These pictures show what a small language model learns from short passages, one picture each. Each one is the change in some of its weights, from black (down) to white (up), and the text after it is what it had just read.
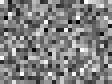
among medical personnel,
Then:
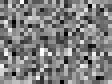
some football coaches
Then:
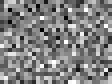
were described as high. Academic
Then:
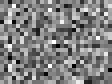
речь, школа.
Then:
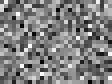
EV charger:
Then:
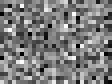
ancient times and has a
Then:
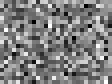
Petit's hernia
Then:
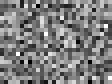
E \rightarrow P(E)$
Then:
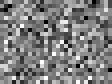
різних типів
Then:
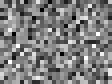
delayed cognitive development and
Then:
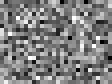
a bridge between painting
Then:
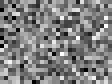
contra a mulher*. 4.
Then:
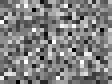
the availability of the
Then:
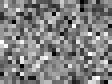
DC gain, phase
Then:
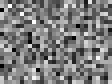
mental maupun sosial
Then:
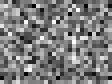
SES scale. Genetic
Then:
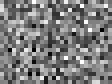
з гектара в
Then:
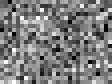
and Tsichritzis,
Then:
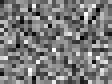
shows. Tailor your
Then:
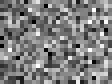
keskin kamaydi
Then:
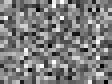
test. Results and
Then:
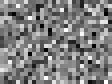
digitales para el análisis
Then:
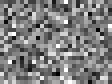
were employed for spatial learning
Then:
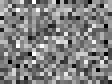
computed p - value is
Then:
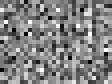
biotenesis screw.
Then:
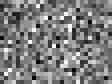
Heart Sounds: No
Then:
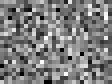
iqtisodiy integratsiyasini
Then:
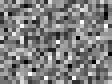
room (OR). The administration
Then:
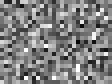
A . Then we select the
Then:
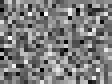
occurred within a 250 m
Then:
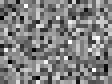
analisaram a variabilidade
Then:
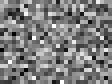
same has been illustrated in
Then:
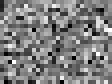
In parallel, the rise
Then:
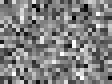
the Banking Sector in
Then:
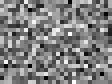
variable values in the sample regarding
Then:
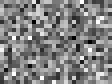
therapy may help reduce
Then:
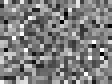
Project. Specific limitations
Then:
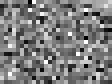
in general, is commonly regarded
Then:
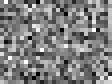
utilisé, nous avons
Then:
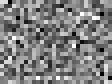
correspond with an ITV reduction
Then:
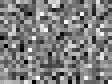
meticulously addressing these
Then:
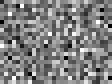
of the total cultivated
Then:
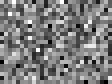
um eine möglichst
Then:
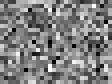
semiotics and many other
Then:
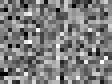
small intestine obstruction was
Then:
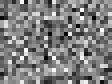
This article focuses on the role
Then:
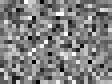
the samples' density
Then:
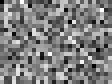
wt%), it was observed an
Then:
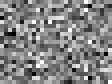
Siddiqui¹⁵ reported
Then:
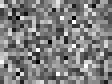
a greater contribution to the
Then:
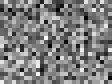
requirements and were consequently
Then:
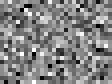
har qanday qulayliklar
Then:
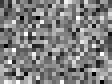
the water is disturbed)
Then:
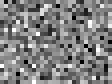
qo'shib yuborish
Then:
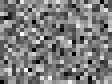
2. Apraksina
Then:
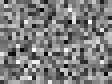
Department of World
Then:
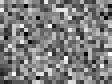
recognized in patients with
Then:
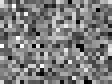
starting from the policy
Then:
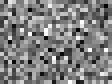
The values given in table with its
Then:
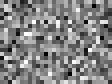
of standard electrocardiographic
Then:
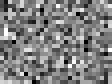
se convierte en un
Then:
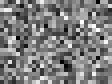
result from various factors, including
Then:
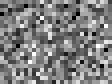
sect + \beta_4
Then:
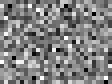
Our research results after applying
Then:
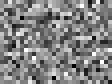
of the languages is lack
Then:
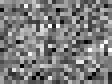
37 CpG-sites
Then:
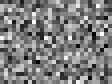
КЭ обнаружен
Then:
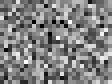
öğretmen adayları
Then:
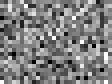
G. Glinka,
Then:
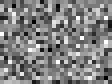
en la individualidad del ser
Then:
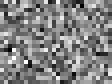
spectrophotometer at the
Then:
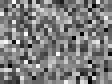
cached content from users'
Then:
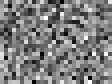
concerns only the presence of
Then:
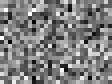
mais amplo. As segundas
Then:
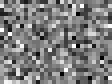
the Cartuja de
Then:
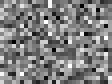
de Magueres é
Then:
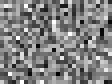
OF ALOE VERA
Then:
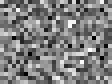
summarized by the International
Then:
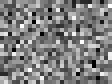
матки під час
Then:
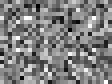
vão se destacando no
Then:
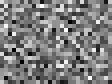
as an important component in the
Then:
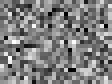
quality comprehensively is complex
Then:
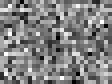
that in the studied control area
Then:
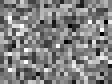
of user dissatisfaction, while
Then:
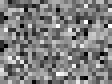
acquisitions were reportedly
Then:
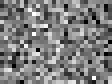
verification; sanctions for
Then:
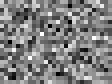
hij concludeert dat
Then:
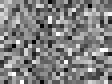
14: Pairwise
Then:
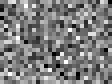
been theoretically established that
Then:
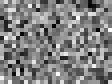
are working to coordinate
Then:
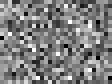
medial limbic circuit
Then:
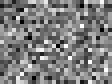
taga sagot sa
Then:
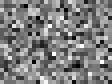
mediante dogmate
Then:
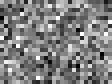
El tercero: “*la
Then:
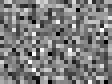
salohiyatidan foydalanish
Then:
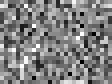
creative expression, connecting
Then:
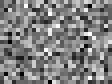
Sul para o sistema
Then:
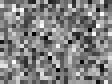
daha fazla
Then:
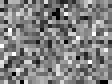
through channels: 459,
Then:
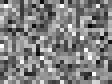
VA KOREA
